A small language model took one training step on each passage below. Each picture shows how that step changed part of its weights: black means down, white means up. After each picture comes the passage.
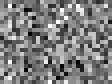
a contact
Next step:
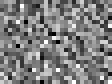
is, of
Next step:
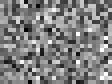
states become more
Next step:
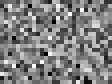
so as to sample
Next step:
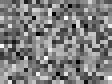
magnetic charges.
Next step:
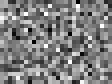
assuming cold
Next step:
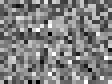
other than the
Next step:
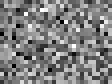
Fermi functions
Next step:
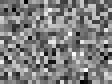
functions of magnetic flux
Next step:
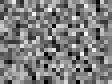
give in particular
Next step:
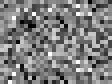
allowed . The
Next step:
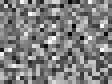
unit that
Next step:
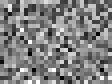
$X$ with
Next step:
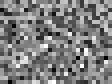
to avoid
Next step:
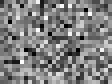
hand, the
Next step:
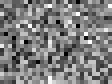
various magnetic
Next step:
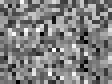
that the wave
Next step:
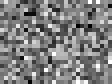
agrees with
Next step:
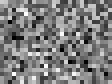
The overall
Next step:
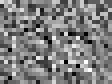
the study of the
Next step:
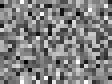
common in
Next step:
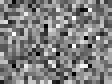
training the
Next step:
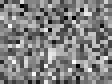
stand for the
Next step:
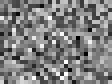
electron in a real
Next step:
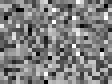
design a
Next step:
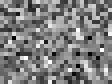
an independent
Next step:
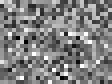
the $E
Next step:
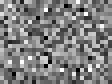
n \non
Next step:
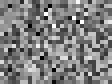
processes, with
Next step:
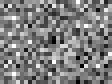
\cdot {\bf
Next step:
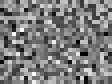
to be stable
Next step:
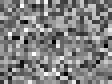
and $A
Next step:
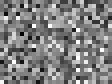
been proposed in the
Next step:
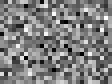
M$ of a
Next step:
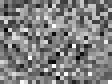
dynamics of the
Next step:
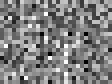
of normal and
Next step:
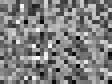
is the value
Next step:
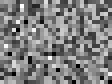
is a positive
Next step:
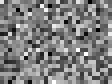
origin, these
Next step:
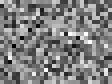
the University of
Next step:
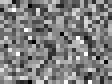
a few
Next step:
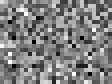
The tensors
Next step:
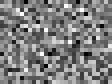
net spectrum using
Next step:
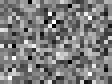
Range \\
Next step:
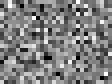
and in the
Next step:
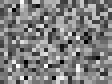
which overlap
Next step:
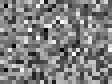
different solvent
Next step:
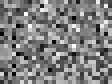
Fermi level
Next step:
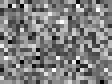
for explaining
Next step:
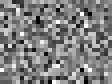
On the other
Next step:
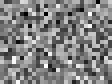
by \beq
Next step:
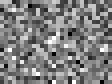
a unitary
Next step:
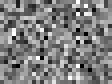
in this case
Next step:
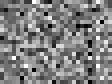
agree with
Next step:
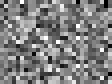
areas for
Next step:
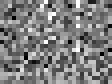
type wave function
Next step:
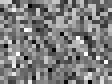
a future
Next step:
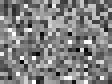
coupling it to the
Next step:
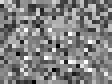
the central part
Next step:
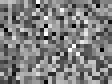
transfer of
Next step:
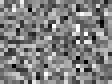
in Eqn.
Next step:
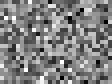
it seems
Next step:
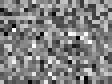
to the corresponding
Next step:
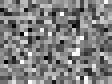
to hold
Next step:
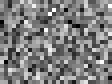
phase shift
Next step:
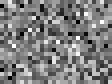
In the cases of
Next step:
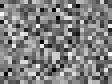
Cu for
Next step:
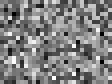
density through the
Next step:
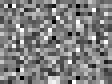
determined that
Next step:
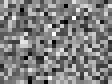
motion\\ -
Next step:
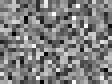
That is,
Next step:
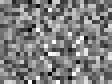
make minor
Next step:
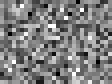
avoid this
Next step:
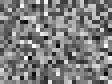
and noise
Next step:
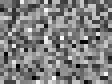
or not.
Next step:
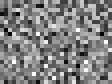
evolution of the
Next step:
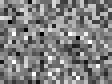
For the second
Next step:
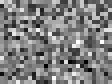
the complete
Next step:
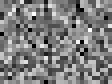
I reject this
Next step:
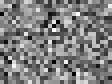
total variance of
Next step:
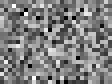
stands for the
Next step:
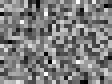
acts like
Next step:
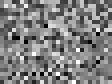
about $60
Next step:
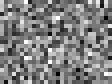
vertex. The
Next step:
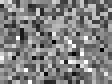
the chemical
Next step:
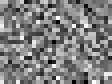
finds that it
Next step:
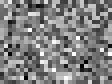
these issues
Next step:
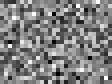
decays; see
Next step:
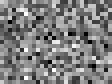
The characteristic
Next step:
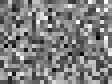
arising from
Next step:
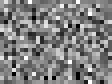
the scheme
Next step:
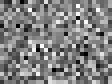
quality on
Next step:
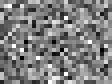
right lead.
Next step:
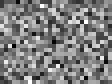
S2 in
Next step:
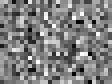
plasma is
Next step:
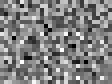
from QGP
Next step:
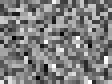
as a function of
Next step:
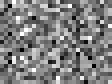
Notice that
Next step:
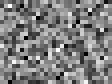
note two
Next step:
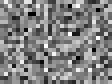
pressure and
